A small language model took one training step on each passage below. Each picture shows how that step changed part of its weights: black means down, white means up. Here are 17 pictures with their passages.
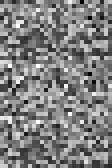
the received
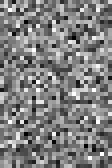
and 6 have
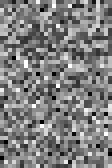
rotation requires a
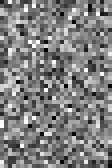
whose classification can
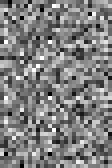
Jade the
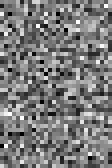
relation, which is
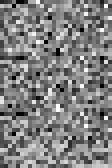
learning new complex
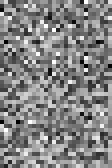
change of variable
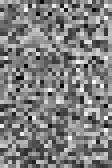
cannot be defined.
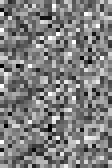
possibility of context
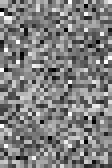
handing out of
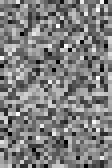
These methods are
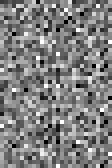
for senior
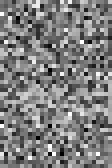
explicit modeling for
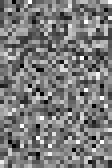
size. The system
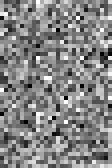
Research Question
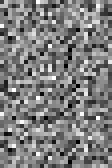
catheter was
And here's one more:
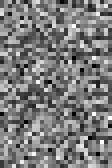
can be viewed
